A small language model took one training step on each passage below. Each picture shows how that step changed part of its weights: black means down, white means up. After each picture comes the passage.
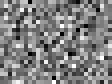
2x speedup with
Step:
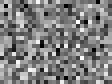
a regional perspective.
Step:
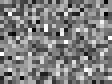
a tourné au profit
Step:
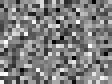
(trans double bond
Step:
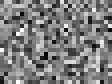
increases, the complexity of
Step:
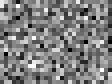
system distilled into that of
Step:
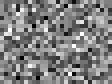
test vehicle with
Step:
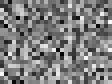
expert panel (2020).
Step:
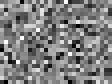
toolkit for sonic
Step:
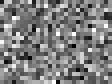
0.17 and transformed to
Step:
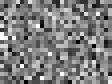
to today's smart
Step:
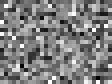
until then. This probability,
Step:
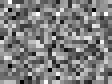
compounds in high grade
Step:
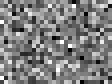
freedom of the initial and
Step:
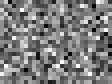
баланс между
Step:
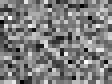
quality goals in practice.
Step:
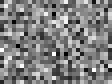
certainly moves towards a more
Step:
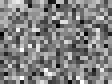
prioridad esta área
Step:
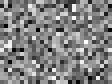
E quando a festa
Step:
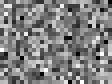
protocol submissions in
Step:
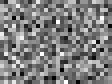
PAHs could also be
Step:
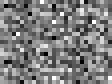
impact of network topology by
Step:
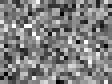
uma bateria, em que
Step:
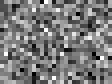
scientific writing means is
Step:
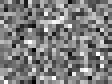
differ by at most four
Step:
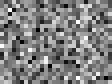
the second molar. Due
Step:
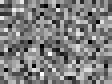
tanqid materiallarni
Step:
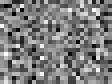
to transfer energy, momentum
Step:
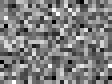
are complete and will be
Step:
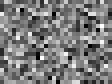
data on energy, water,
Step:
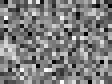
peak above $T_{\rm
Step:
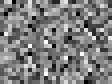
study, the parameters those are
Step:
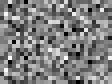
TB model from group theory for
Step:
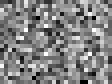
han afectado a las
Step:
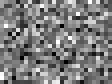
and 8 November
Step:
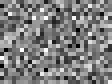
ressorti une variable
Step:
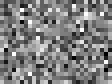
in a model that could illustrate
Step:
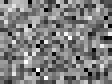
abdominal aorta:
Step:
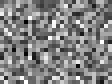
that meets the needs of the
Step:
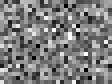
energy galactic population of
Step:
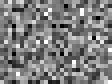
la plataforma virtual
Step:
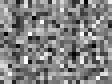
X , ISSUE-
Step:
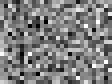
AGN disk. We
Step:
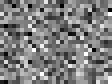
мониторинг и
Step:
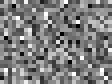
have different probabilities for
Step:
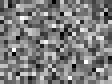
por meio de um estudo
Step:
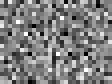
a new Czech dataset
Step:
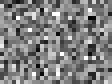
content (TEC) at a
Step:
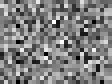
fabrication. The thermal
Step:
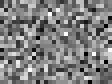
a menudo implica
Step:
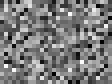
Eriksson et al.
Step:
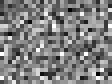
An even smaller number of
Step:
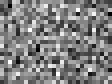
of type (iii) at
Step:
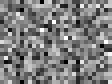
US National Security
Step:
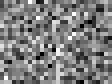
Li}. In some of
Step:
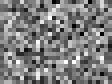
the equations of motion in the
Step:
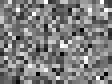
relationship with nature can be developed.
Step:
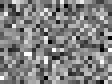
most important determinants were the
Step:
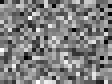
in the range of 0.15
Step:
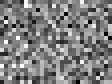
A Coruña en el
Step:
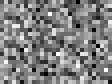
IN UKRAINE
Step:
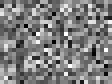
Felder and J.
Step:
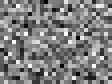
acquisition of private
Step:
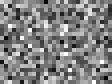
recommender system we have used
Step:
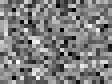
Verification of hardware
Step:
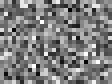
analysis procedure The data collection
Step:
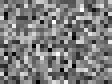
de Passo Fundo
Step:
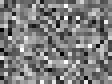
olib chiqish.
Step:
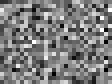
in insect with complete
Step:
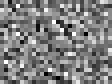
nizolar, turli
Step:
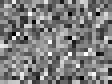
described as "increasingly
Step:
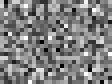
Исландии –
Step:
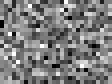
rights, goods of
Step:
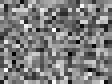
to separate crack's
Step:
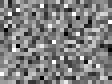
températures plus
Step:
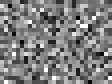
by the shrinking
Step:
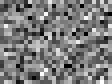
period of time⁶ The increase in
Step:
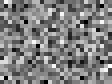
an exact relationship between the potential function
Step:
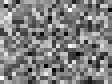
ages of stars, and discuss
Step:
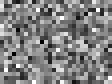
by \f S_c
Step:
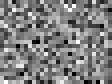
of Rt-PCR positive
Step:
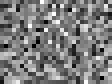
was applied, then learning activities were
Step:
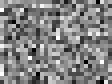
(4S)$ is the
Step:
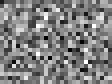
aspect that has been
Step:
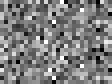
account at that order. This
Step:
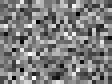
of the original topic
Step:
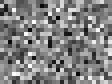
vegos etc. 2-
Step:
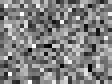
ст. зробила
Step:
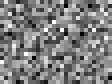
the edge sharing
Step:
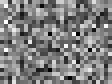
tidak hanya
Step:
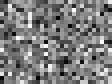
even global markets. This paper
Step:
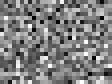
the ability to match
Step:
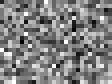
3: Pair wise
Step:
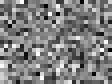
\geq 1$ and for
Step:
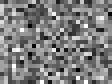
not} determined mathematically in
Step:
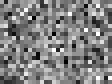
psicólogos e
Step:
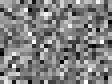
outbreaks, world-wide
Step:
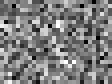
it affects the control of
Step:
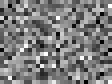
antes de su difusión
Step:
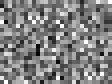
we also have a very specific
